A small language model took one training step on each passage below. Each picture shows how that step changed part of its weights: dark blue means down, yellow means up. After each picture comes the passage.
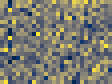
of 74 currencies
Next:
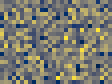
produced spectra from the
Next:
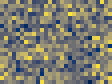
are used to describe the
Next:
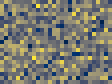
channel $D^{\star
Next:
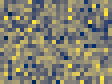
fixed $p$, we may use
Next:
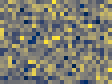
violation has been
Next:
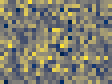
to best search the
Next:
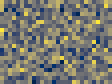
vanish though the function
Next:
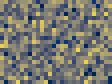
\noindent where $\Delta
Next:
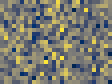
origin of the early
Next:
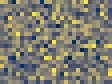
the Jacobi matrix obtained
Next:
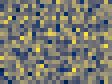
presence of near-field
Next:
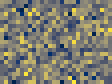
L_с). \qquad
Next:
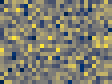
methodology presented in this paper
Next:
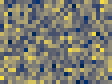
diffusion due to the active
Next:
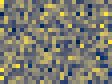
indicates the insertion order
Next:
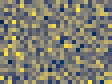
Zdunik, \&
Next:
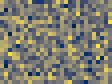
$L_p$ value is
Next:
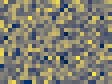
climatology is typically
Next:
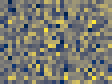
continuum (FC) from
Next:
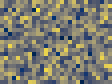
for the dimers compared
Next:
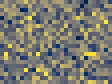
Table 3: Values
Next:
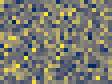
other acoustic resonance
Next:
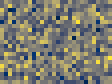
GB migrates.
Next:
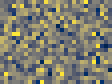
the two classes; different
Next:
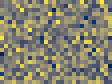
the \textit{Space
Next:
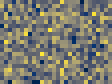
result of applying a
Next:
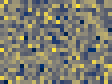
of the curves indicate
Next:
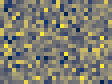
process differs here from that
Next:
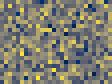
Number of correlated electrons
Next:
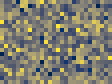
the total Hilbert space
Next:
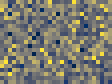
strain arises due
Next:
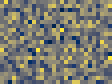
and off to remove
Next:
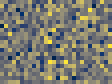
was driven with a
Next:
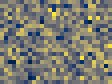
and like translation by
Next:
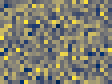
the discussion of deep
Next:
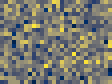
calibration. Using
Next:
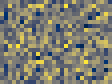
TSC}$ could also be
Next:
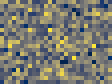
are analyzed in terms of
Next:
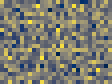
projects {and by the
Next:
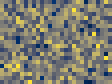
Therefore, applying
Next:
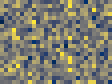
interesting to have tools
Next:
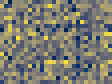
with a steep spectrum
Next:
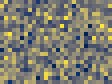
of a slice of a
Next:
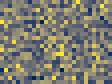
candidate node
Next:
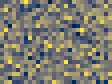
of Economics,
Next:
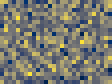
function of motion. The
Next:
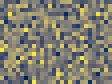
production. Among the
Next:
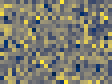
of the rcBK
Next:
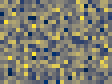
triangle inequality that
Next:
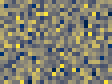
some detail. Regions
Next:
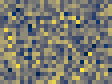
be understood. The
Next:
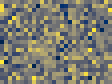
precursor events at
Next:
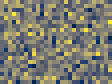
to the regression error. As
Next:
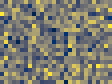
of Toronto}
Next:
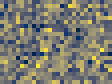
stars were selected by
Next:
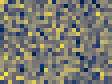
using the exact value of
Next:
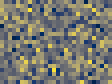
this is, however, not
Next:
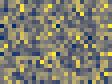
]. This link provides
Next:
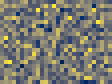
atoms, a large contribution
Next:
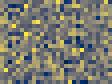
using lattice interparticle
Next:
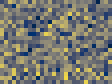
transferred efficiently.
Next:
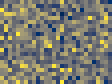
and {Genzel},
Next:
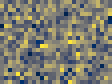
systems must be conducted to
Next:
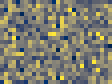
evolution if running time
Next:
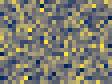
the UV divergence
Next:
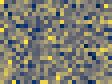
samples show a significant suppression
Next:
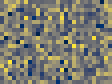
correction, adopting a
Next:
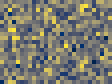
isolate immediately
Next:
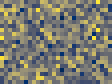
default case, compared
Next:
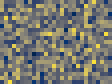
galaxies: star clusters}
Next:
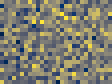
use Flobi?}\\
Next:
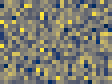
with some admixture of
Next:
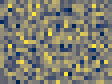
h-BN layers
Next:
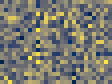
halo of M31
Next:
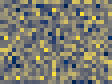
Carlo generator level information
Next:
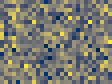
particle physicists.
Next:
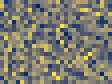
collinear coplanar
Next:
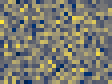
energy remains around $10
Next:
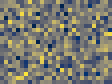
PhD grant with
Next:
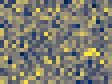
exceed available
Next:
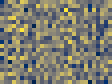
to incorporate
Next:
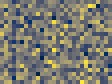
diagram. We discuss now how
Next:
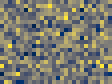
data, ruling out
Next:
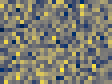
being introduced into a process's
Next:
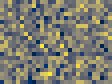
particles can not fully
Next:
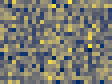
obtained with the help of
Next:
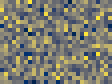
the present black hole mass density
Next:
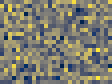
to worker $i$. We
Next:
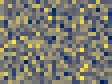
\end{equation} If
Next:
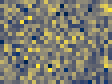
events detectable by
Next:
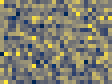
weak lithium
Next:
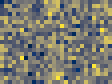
experiments plotted in the same
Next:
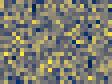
transition at around 120
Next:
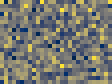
additional destabilization
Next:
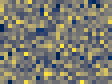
the surface of superconductors
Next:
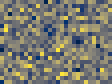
factors in the gauge
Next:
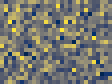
shear power, for different
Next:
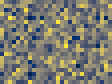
times faster than
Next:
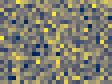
the temporarily
